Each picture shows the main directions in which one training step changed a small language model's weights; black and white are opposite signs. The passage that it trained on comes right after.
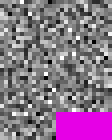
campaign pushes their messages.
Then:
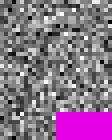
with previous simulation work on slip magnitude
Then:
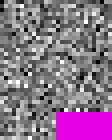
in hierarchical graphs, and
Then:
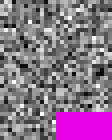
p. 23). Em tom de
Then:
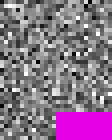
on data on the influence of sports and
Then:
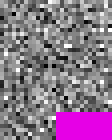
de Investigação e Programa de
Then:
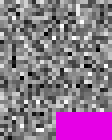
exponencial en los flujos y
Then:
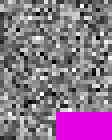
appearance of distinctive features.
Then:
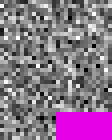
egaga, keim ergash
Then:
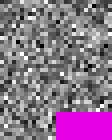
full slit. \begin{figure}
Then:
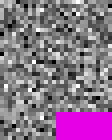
outra. O autor aponta a
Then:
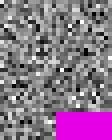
3. Argente J. Challenges
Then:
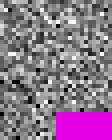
des mesures magistrales de soutien
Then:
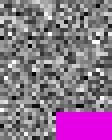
ist, dass bei uns sehr
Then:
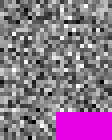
chì no' vi cunviemu
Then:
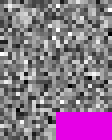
of the inner boundary condition are limited to only
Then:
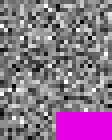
\item The most general action depending on
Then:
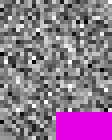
tornamos intercessores do livro
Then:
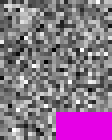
of the effect for the different experiments can be
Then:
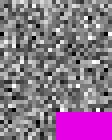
Ageorges, Paola Amico,
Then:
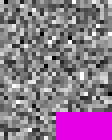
exchange rate fluctuations, assessment of
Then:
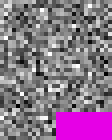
до історії приписного
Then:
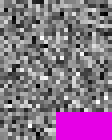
yaşlı müəllimin
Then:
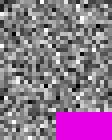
Then the Koszul complex is given
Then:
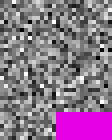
that each group has denser connections
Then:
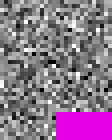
the final sweep. The correlation measurements were
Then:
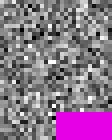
Uberlândia Uberlândia,
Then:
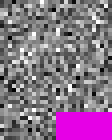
first panel shows the behavior of the squared
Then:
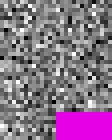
yodlashdan oldin keladi,
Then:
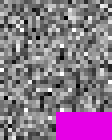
mumkin bo‘lgan leksik
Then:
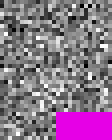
a diferença no sexo não é
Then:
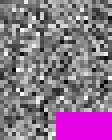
sua regulamentação. São Paulo.
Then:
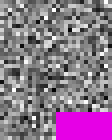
[3] много других
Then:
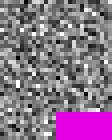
often fail to converge to stable
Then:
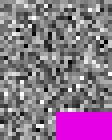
tels que la chèvre et le
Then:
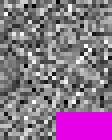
возраста с ишемической
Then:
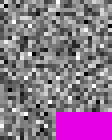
o'rtagishning yangi metodlari,
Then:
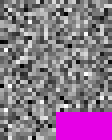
бўлади. Стратегик
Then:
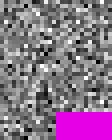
Komil och qolmasa, u
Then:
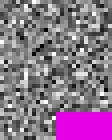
o'pka sil kasalligidan
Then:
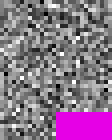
Paper Keywords: emotional
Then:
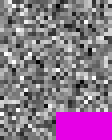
the scaling behavior of the transition temperature is then given
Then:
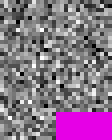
conclude that entropy variation arises from
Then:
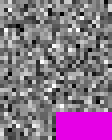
резерве и ещё один
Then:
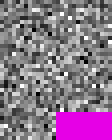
modal. Gráfico 1.
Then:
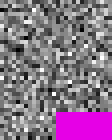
two (or more) walls is considered.
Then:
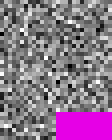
basqa bizlerde talap ta
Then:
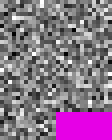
correlated with the comoving SFRD
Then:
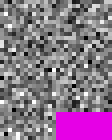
esa Prezidentning Xalq
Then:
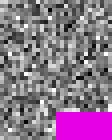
accretion and early black hole
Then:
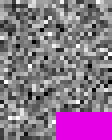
showed that some superconductors under strong
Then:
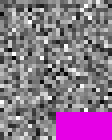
power from Big Tech | There is no known
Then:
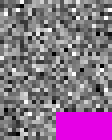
maximum, declining by half over the
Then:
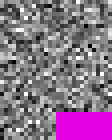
gain. The associated energy-resolved response
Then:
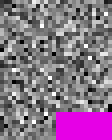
the $-\hat h^T$ entry
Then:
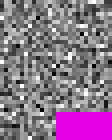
genuine two-photon
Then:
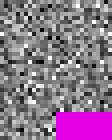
таких случаях, как
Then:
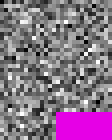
of Environmental Research and Public
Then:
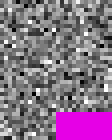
es en general una representación verbal o
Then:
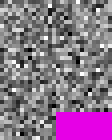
the nonadiabatic region of small
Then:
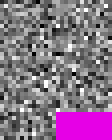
and lattice vibration may introduce a considerable
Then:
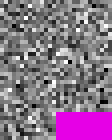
possible approaches that can be used to obtain field
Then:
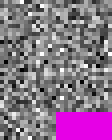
human review, and the per-PR comment
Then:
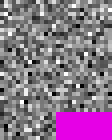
словарь. Х. :
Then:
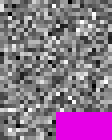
a promising candidate of the quantum theory
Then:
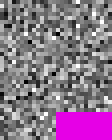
Beyond mutual excitation,''
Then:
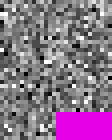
FD. O interdiscurso se marca
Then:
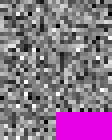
locations' category information. Then, we
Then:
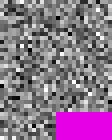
increases the likelihood of sample
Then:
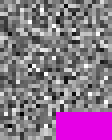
in *Proc. Intern. Conf.
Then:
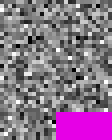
the fundamental resonance mode (in green)
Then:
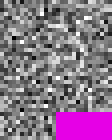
a Fermi gas. In the range of
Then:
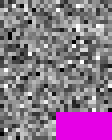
three dimensional lattices. In addition to
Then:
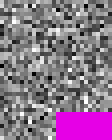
aplicação de maior esforço
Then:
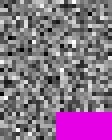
($S$) is related to a non-standard
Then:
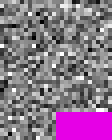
can be reduced by the use of qudits
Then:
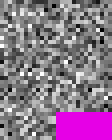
behaves {\it as} an entropy in
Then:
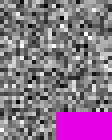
\begin{equation} \begin{aligned}
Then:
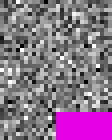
Haydar qabri yonida
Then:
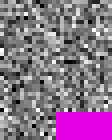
simplified HPV protocol,
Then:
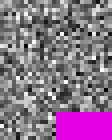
que pongan en riesgo la
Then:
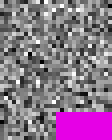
punktida, yakuniy
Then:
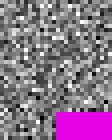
the raw data, and additional graphs.
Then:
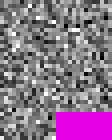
risulta vantaggioso se si
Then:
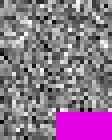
frecuente y Veces el
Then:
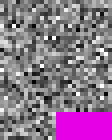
Shahar Kengashi tomonidan
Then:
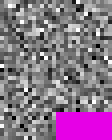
usually one liaison in the local
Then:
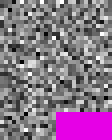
It is due to the fact that excitonic
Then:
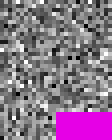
condition can be conveniently rewritten as
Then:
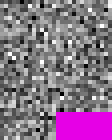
hyperglycemia model.
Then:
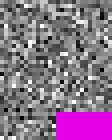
in Applied Mathematics and Mechanics
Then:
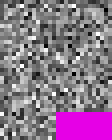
orientation, based only on the positions of
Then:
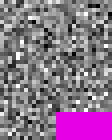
de Economía de la Facultad
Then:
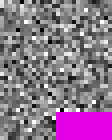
can always relax this restriction and
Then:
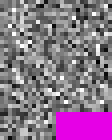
paramètre par défaut pour
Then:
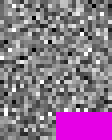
the chain explicitly, and then using numerically
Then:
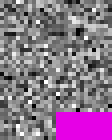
been measured in the close to threshold
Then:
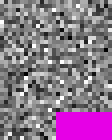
further use are given. Ключевые
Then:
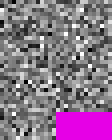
luminosities. The upper limit of the
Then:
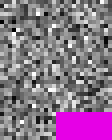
o'g'irlab ketilgan.
